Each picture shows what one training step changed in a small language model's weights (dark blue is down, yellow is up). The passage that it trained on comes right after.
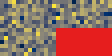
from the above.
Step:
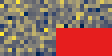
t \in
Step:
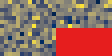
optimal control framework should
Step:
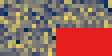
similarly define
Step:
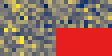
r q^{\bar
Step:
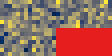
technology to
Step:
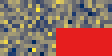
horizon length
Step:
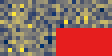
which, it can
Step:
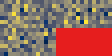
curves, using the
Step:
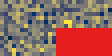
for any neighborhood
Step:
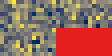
by the optimization module
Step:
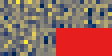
same factor, since
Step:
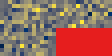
that these limit values
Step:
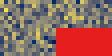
the same as
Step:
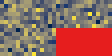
phase reasons.
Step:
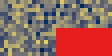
for decades
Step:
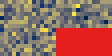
There is a
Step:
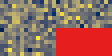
and information geometry,
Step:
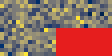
\varepsilon$ for
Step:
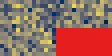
what can be said
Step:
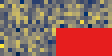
the vector. The
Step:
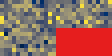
solutions. If
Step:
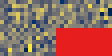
of operators, and
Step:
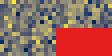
in which to apply
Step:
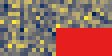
contained in the intersection
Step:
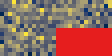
are sufficient in the
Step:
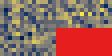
denotes the subspace of
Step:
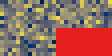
class. This is
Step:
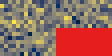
surface of degree
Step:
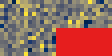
Then for every family
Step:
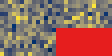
the explicit tangent space
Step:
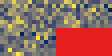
were also recently
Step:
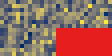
of objects}, \\
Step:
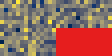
count. Hence
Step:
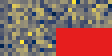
as well as the
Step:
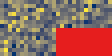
pointwise maximum of
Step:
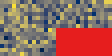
functions on hyperbolic
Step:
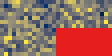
simple proofs of
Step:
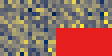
short proof of
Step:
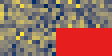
$g$ acts
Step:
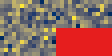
is both infinite and
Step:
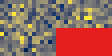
which allows one to
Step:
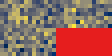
the tangential energy
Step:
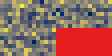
is arbitrarily
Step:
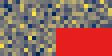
\mbox{ if
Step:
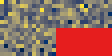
defines its energy
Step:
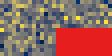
has been considered the
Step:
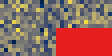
edges. For any
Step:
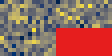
the geometry of
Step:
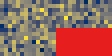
checking the form
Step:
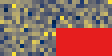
taking in consideration
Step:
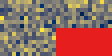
first is a
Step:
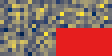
of Gromov
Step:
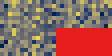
out in this
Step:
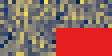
Therefore if the
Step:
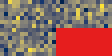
not give any
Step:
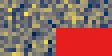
the range of
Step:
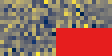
de familias
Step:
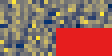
with success
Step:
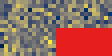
notation as follows:
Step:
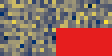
ample, thus
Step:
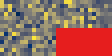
useful tool for
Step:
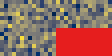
interval give the same
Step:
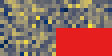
word of this
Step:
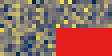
solver is
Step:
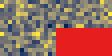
\H$ for
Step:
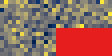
\epsilon$ \\
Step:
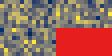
the $m$
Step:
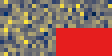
+ \ell
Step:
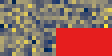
B}$ with the
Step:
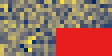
\ele In
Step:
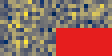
because of the
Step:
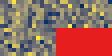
with a partial
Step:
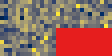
Moreover, $\E
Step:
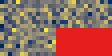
X$ be the
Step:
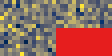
curves does.}
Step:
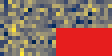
start by fixing
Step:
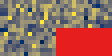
data break
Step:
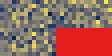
\\ \leftarrow
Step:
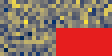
denote the algebra of
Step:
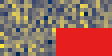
the standard normal.
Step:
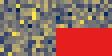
to show how the
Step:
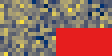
$ \epsilon
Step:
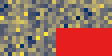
positive linear map
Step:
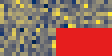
$G$ on
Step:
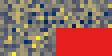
for deriving an
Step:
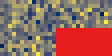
in our proof of
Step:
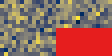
the interpolation
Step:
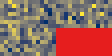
located at
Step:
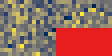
the known cases of
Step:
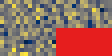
a product of elements
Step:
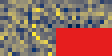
analysis of a sphere
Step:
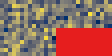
of University and
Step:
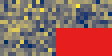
group is not
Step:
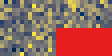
est dit
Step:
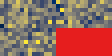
calculation gives
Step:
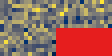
that describes its
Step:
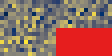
this project
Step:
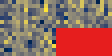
It can be
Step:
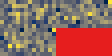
of the boundary
